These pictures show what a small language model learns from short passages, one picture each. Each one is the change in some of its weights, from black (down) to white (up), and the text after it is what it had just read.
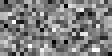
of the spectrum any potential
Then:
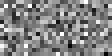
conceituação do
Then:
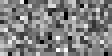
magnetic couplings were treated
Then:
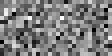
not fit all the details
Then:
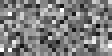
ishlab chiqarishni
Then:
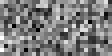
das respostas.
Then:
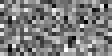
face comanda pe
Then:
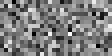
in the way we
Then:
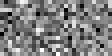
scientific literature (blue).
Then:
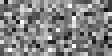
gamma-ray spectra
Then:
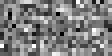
participantes expressaram
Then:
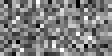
the rate of mass loss
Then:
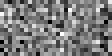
ideal rectangular
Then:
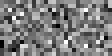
core due to higher
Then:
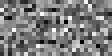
\Delta (\nu)
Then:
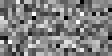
``outer'' block
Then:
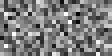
details of the discussion in
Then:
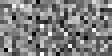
their measured values, we
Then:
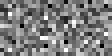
NP < (actor
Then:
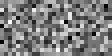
Mo and thus more
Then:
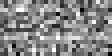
{\bf Example.}
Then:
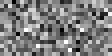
in the bulk of each
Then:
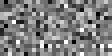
of the detector has
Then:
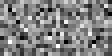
to produce gravitational waves.
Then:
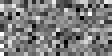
Exchange Commission,
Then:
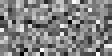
tensions of the
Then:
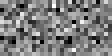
ОЕСР з
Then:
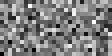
$s$ and
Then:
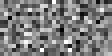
additional data types of
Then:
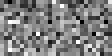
K. Et
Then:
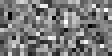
dans son projet de
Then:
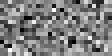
Vilnius en
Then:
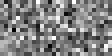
the mean value:
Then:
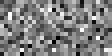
condition for constructing
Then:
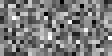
of binary system, about
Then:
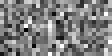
zero for all times.
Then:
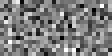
im Rahmen des
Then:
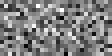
TD error:
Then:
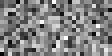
uchun 90 mingga
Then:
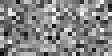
ta'siridan va
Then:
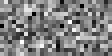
of inner disc radii
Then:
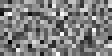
necessary to complete the
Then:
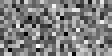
S.}, month =
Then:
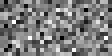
of education are analyzed
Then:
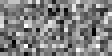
through three methods. In
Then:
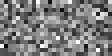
the training dataset, in
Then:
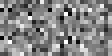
але його
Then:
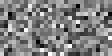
increases for an order of
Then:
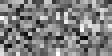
W. Wang);
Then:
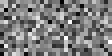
of scientific knowledge, there
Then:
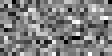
in the Results
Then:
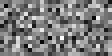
можно получить
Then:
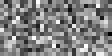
the condition $N =
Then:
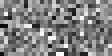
force calibration procedure
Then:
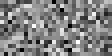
for constant losses of
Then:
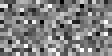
of Operations and
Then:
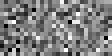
122 samples of
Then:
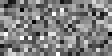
in conventional notation
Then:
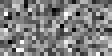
primary indicator of
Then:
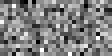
The decision rule separates
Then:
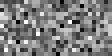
of statistical and temporal characteristics
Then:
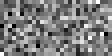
la población el
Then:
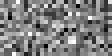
circuit model is shown
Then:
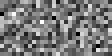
e d) Mão
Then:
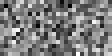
depending on if
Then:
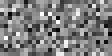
$(00)$ component of
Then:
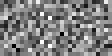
is consistent with the
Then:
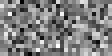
changed significantly since
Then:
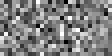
the ratio of the order
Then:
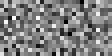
Moreover, even though there
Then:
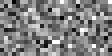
in the second and third
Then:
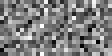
the generator region just
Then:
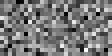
subjected to the
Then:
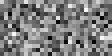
de traducción:
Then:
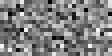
мислення і
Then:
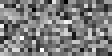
- Ray,
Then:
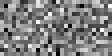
importantes as técnicas
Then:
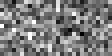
Canada, and
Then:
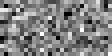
и организации
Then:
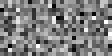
van een groep
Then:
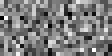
into account. As a
